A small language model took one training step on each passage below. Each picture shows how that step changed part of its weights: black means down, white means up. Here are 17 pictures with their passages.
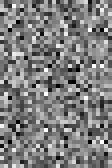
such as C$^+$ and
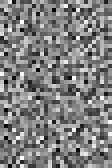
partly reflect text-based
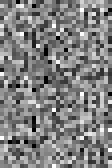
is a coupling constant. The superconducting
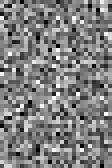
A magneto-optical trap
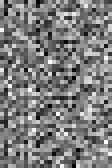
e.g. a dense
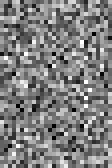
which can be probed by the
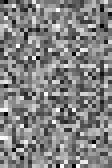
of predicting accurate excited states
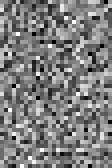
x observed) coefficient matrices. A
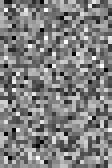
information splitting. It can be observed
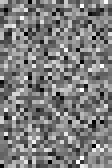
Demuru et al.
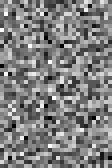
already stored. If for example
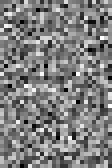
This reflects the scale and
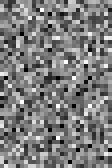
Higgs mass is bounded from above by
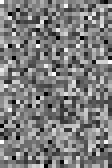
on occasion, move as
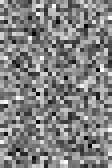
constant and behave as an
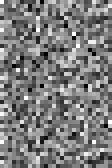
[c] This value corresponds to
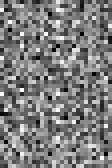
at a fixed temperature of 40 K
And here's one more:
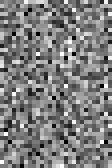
an orthorhombic structure
